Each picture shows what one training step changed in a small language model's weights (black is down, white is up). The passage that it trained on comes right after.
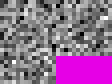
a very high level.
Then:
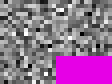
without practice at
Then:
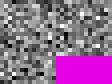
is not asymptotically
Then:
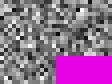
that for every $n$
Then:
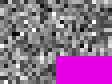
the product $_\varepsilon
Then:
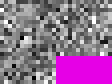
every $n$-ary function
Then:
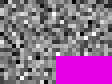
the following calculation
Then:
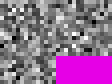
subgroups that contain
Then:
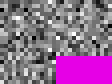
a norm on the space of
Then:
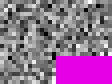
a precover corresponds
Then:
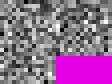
$T$ there exists
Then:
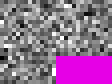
creases, the
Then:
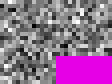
pinching condition
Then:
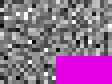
\msa{it is
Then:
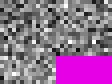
between the Dirichlet
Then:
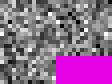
all $\varepsilon >0$
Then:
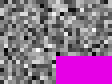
the object of that
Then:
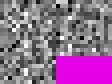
direct consequence of
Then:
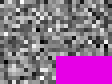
inequality follows if we let
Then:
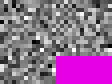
of the just described
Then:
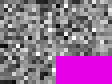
versions such as the
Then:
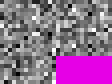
error is computed as
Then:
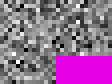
to account for the
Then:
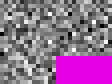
not diagonalisable
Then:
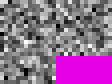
this work the convex
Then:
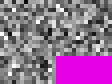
falsified results
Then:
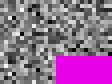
to deal with fast
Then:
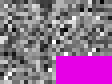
is made from the
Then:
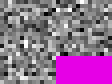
constellation formation
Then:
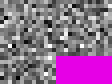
manifolds. \noindent
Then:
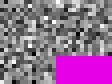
\end{align*} By
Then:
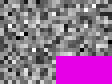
be the completion of
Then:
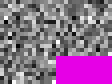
time of 1 for a linear
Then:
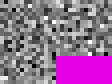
\end{equation} Thus
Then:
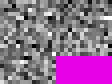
asymptotic Plateau
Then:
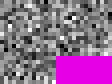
into $A$. That
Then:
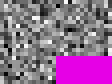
convergence result is to prove the
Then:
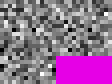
all the (finitely
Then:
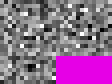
it has to be maximal
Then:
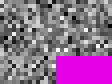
are countable,
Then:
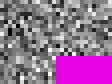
will always consider
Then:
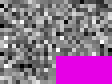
$p \in \del
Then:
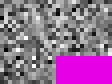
provides support to
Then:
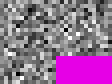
for the same controlled
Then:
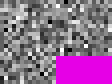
for clustering
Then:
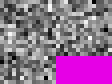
takes a long time
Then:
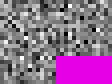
has finite orbits.
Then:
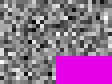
category of coherent
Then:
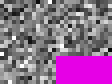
information is given, we
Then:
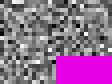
\] The case of
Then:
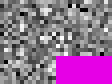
incident ray
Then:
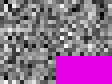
as well.\qed
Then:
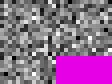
inequalities have long
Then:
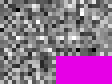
for two ``trivial"
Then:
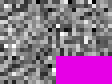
by taking the matrix form
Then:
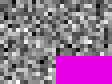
over all nontrivial
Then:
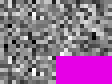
and unknown
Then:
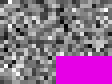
this paper, we will assume
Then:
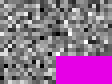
since then $e_j
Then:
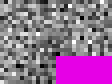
with replacement.
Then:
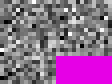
compactly supported.
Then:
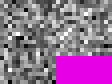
is of beautiful
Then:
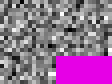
quantities is
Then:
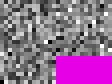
for all $f \in
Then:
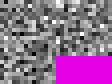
\end{eqnarray*} For
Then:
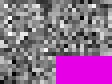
isomorphism $E_n
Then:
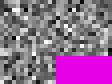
follows that the hull is
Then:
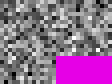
bands, so
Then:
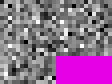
problem. Moreover, we
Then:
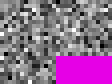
cancellation bound
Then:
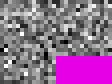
walks. These
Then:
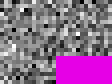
derived internal
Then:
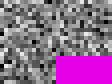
en changeant que
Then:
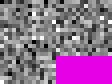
\begin{proof} Let
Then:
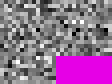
to orientation. For
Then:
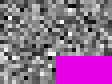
graph. When the graph
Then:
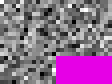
aided by the fact
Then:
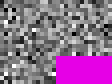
projective lines in
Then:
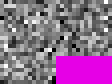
Lemma 3.2, we
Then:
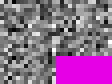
The result is the pair of
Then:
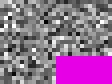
population size
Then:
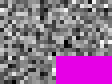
they satisfy the conditions to
